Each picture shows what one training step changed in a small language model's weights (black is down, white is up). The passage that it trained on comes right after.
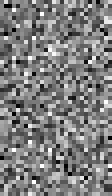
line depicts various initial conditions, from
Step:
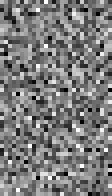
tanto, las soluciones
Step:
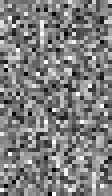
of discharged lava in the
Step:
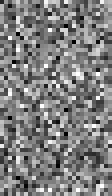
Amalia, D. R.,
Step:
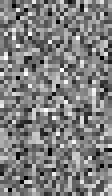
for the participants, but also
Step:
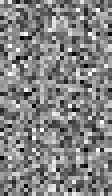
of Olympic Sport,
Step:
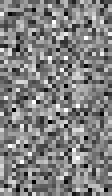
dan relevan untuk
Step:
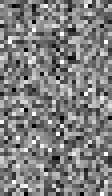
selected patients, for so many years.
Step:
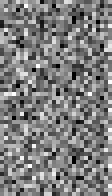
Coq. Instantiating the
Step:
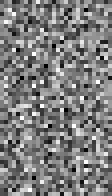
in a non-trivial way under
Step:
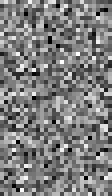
core functions of higher education institutions
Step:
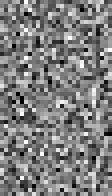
description the user has given. For
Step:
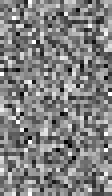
the child was alert,
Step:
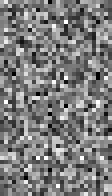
The Hubble constant is now known to
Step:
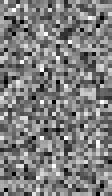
a spin-lattice coupling. In
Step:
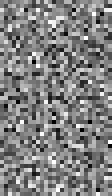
pues está lejos de ser
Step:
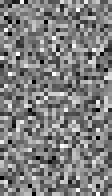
path without self\ndash intersections
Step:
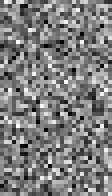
Aktivitäten die
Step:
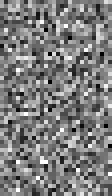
current couplers Another version of
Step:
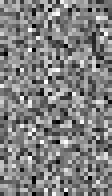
merupakan bagian
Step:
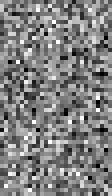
محیط Word
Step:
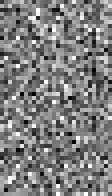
starting from a height of 10
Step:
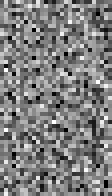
масалаларни ҳал
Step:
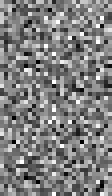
de dúvida, o
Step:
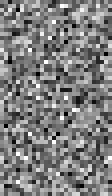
problems in diverse contexts, such as
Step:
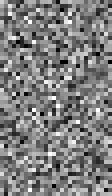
3 mostra a residência The
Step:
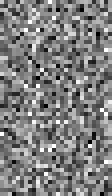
on the above considerations, we append
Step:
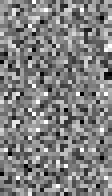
maps have been scaled by their
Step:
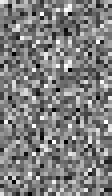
perturbation equations and extracting the
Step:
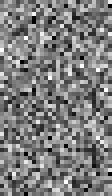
solitarias, es decir,
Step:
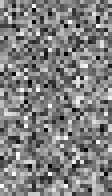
qilindi: 13-aprel
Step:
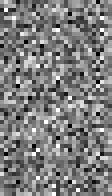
the $16\times 16$ Ising
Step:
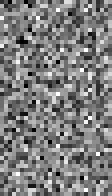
The areal flare-out condition would
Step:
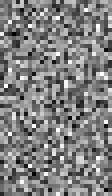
at 0.25K is only
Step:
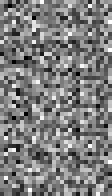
the off-source noise level.
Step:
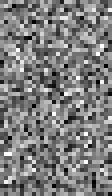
processing nodes the no. of
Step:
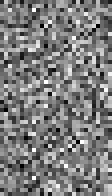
cattle to cattle
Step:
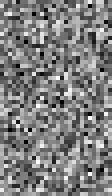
the framework of second-order perturbation
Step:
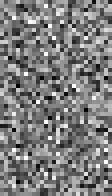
null hypotheses were
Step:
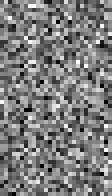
и внедрению
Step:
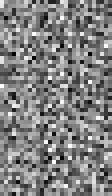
Полученные в
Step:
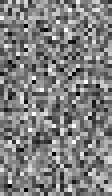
uncovered a growing number of
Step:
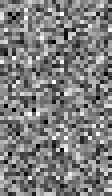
optics theory provides an efficient
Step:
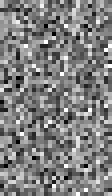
partition sum of states for which we
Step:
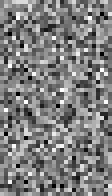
initial energy distribution. With the conversion
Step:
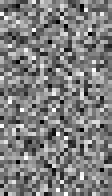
and have no color, but when bound
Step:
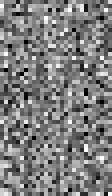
طرف سے
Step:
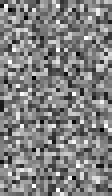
javob beradigan
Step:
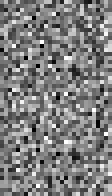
that the strongest interaction, which is the
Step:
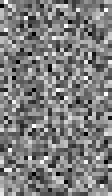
projects are finished and
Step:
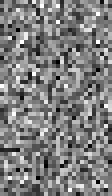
to Lysons and Farrington
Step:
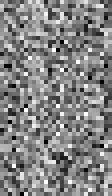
в классе и
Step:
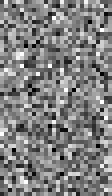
словами. 2.
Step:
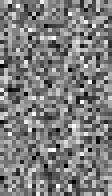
at strong rf currents
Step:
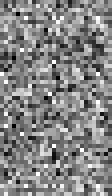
R.; SOUZA,
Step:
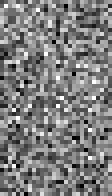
op welke waarde
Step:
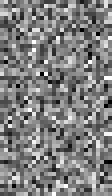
situations where the evidence is very different
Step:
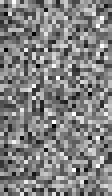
the driving a.c.
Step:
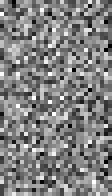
has the goal of supporting
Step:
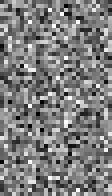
probability that $D_k$ increases at
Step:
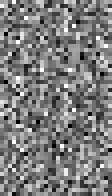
of finite-length gauge theory
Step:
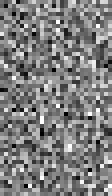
for the latter comparison. These high
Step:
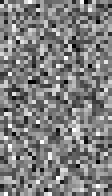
helfen das Kind besser
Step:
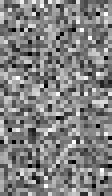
(section 1 of the "General
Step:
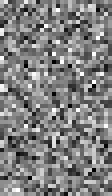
be used to model many kinds of
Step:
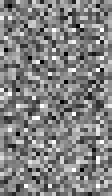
Agency (NBRDA),
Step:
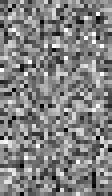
doing M.A. course
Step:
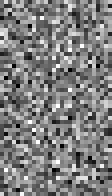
to clearly separate background as black
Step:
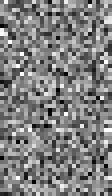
two levels belong to different potential
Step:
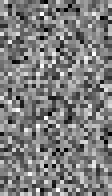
section, we present the numerical results obtained
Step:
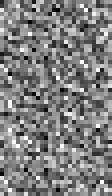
bo'yicha o'z
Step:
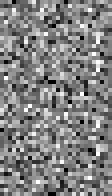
Справді, у
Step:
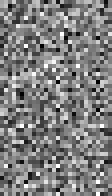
performed each with $0.5\times
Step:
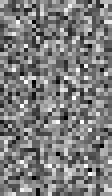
of the dominant stellar population in
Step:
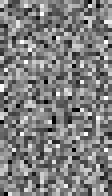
of coagulation function including an
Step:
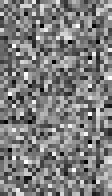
the state of a particle. For
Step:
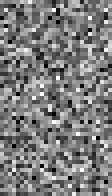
and bulge-to-total
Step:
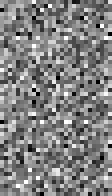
que não se constituiu
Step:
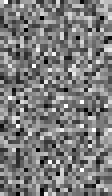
this principle for the finite-dimensional
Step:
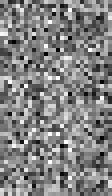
ta‘minlashda qo‘l
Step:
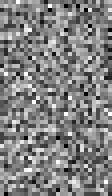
with engineered interfaces
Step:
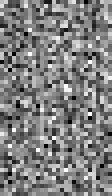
change in refractive index, a temperature
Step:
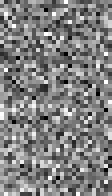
each question to inductively identify and
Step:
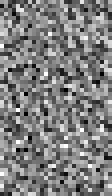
o‘zini o‘zi
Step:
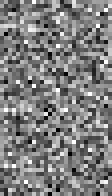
velocity at x in dx and
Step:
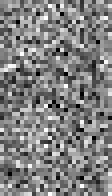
Internet could pose safety
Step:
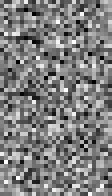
ainda mais surpreendente o
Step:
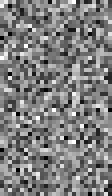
based on a single run with one random
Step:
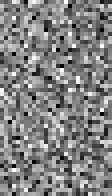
модель профильного
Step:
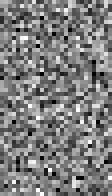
the assumption that the PQ symmetry
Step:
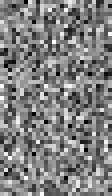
aspect, it is relevant to know and
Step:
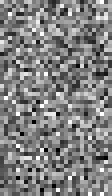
(FA). Finally, the
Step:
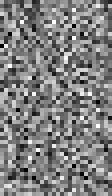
em gorduras; pobre
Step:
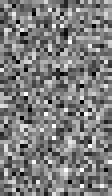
the necessity for auditors to
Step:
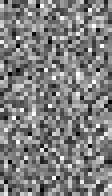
for the 2216 plate I, there
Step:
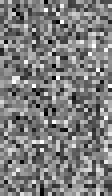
such as personnel and the lack of
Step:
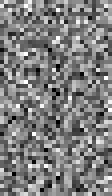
*International Journal of Food
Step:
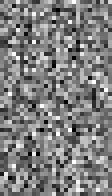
Dobrich distr.,
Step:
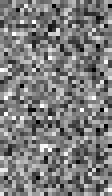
(a) SiC coating,
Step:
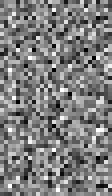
mSfs h1 qh
